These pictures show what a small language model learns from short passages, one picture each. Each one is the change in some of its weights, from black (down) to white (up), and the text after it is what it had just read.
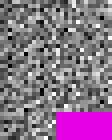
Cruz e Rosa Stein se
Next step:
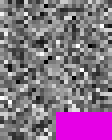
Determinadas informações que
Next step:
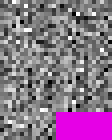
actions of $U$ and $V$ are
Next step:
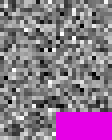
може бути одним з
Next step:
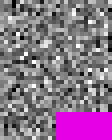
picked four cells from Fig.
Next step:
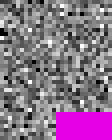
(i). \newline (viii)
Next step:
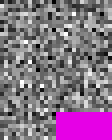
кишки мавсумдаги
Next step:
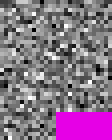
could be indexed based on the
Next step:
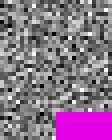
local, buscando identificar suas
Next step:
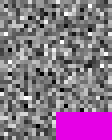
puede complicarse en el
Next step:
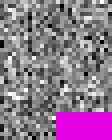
details of the potentials are given
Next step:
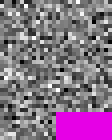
AD scales favorably with the
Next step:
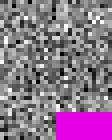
compliance, and access to
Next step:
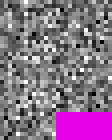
lo largo de la historia de
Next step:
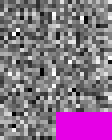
Коли нарратив Кремля
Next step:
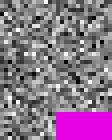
komandirlik qilgan.
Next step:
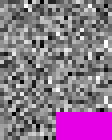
stellar rotation period. { We
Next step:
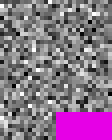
our second analysis, specifically we use
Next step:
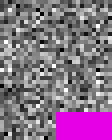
fanining tarkibiy qismi
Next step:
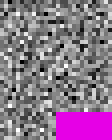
Их интонационные
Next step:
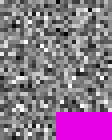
totalizadora y transformadora.
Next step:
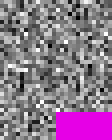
are possibly too small to measure in
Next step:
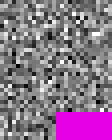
возникающие в жизни
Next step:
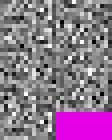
by the National Natural Science
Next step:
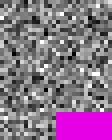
dari penerapan demokrasi
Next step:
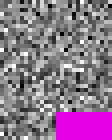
are necessary to enclose
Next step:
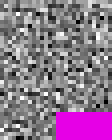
pair, although reliable values
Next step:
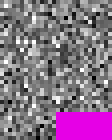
сложение физических
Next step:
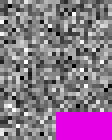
= T/T_c$ between 0 and 1
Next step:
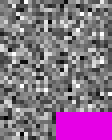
nuclear matter saturation density
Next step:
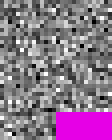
снижении числа
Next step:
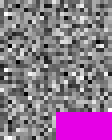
zitierten Arbeiten von
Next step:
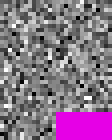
shift vector. To follow this
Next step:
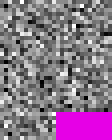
which is relevant to the solutions of
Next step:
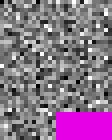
between these signals emerges only when examining
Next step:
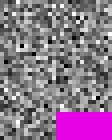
вакциналарининг мос ёки
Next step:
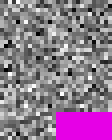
resultados. - La falta de
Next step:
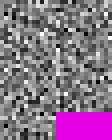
momentos de dilemas éticos
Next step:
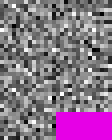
йиллик ишлаш
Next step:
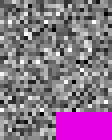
the stellar distribution as n$_{\rm
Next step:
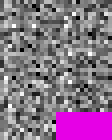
in: RATZINGER,
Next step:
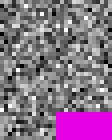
clarify its operation. In the
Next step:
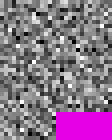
through the linear combination of
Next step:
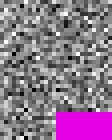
olhar (recorrente ao
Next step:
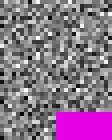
weather affects the UAV
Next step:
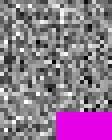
methodology. Instead of fitting
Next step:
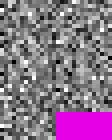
see, the detector provides
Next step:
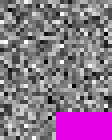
pelo homem e portanto por
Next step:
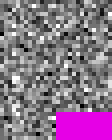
approccio di *worst case
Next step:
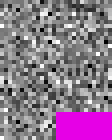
комплекс и химия
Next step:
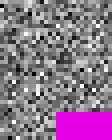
as a measure of the sequence's
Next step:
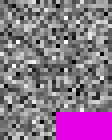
thickness uncertainty
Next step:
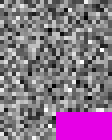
SQUID dynamics, it is
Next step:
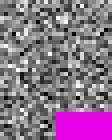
HPGSPC spectra are
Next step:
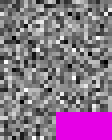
têm sido relatadas a partir
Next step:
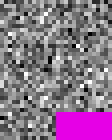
(see Fig. \ref{nr}).
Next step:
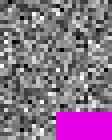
tibbiy muolajalar va
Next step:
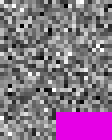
cause it to either grow or
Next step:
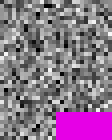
boundary conditions. For $d\gg
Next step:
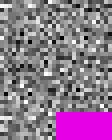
mais frequente foi o acidente de
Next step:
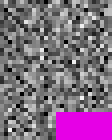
wieder an (Abb.3).
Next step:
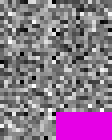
різних галузях
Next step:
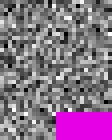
\hline\hline d (nm)
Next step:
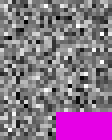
d'évaluation inclusive
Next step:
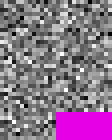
fazer interpretações positivas
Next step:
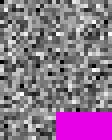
that the auto-correlation function
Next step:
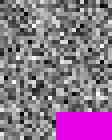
tegishli), byuro,
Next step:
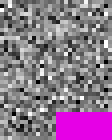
transport. The slope in a
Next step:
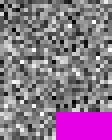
numerical computer simulations
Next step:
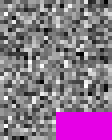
dair haberi işleme
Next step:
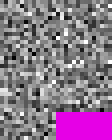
Erschließen von
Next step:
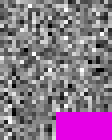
of the experimental results. The motion
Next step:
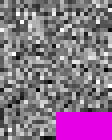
солнца ясная
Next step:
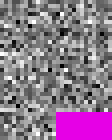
as source code, error
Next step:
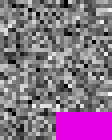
closer in agreement with the results obtained
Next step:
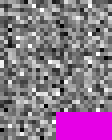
Safarova Musallam
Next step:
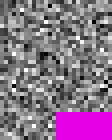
planes in a 3d manifold
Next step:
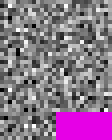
violenței a devenit
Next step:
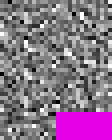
Recursos Humanos da
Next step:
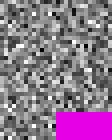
{\it i.e.}, all the
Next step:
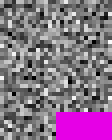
{NoStop}% \bibitem
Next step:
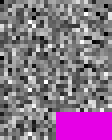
have added an additional soft
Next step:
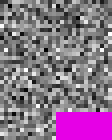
as a French deserter in
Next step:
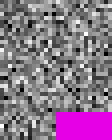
of the classifying space of the
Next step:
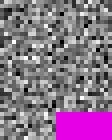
The spin-down history of
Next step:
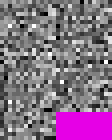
. Основний вклад
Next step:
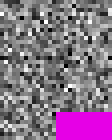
низкими значениями в
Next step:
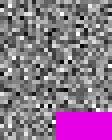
Caribe de las Naciones
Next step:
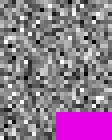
properly included in the limit of large
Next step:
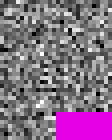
separation \begin{eqnarray} \nonumber
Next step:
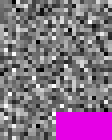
we identified the application of the
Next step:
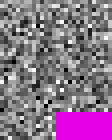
at the 3.6-m ESO
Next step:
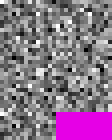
in the embryogeny in
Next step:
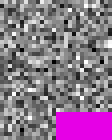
enhancing overall job
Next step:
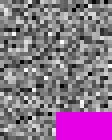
terluar pada Gram negatif
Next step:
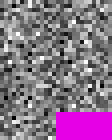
forces can be unified in a theory
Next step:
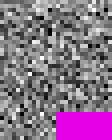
ipsometro (Vertex
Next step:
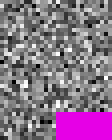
the Taylor expansion ({\it
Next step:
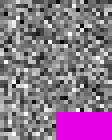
36 CPU cores, with
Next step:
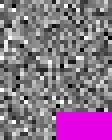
can be dynamically triggered. We study
